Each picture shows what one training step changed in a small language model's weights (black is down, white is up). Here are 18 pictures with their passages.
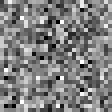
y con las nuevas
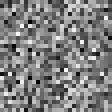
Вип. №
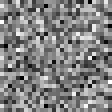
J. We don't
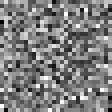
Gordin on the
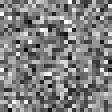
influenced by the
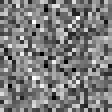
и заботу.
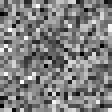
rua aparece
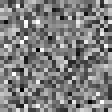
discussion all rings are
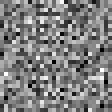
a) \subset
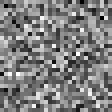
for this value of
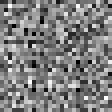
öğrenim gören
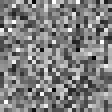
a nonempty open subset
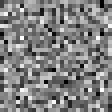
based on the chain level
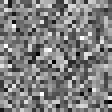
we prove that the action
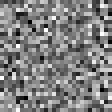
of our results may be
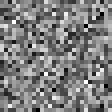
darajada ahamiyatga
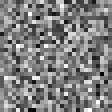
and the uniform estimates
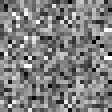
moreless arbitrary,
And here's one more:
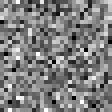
noi (nella
